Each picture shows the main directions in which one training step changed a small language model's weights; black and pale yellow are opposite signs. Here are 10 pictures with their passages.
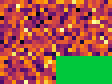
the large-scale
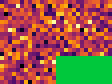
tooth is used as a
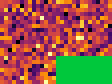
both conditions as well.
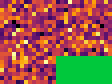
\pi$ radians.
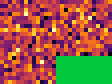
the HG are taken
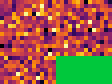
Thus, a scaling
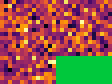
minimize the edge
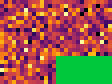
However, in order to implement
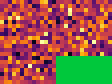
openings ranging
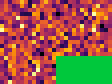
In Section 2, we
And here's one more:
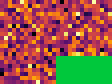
closer connections
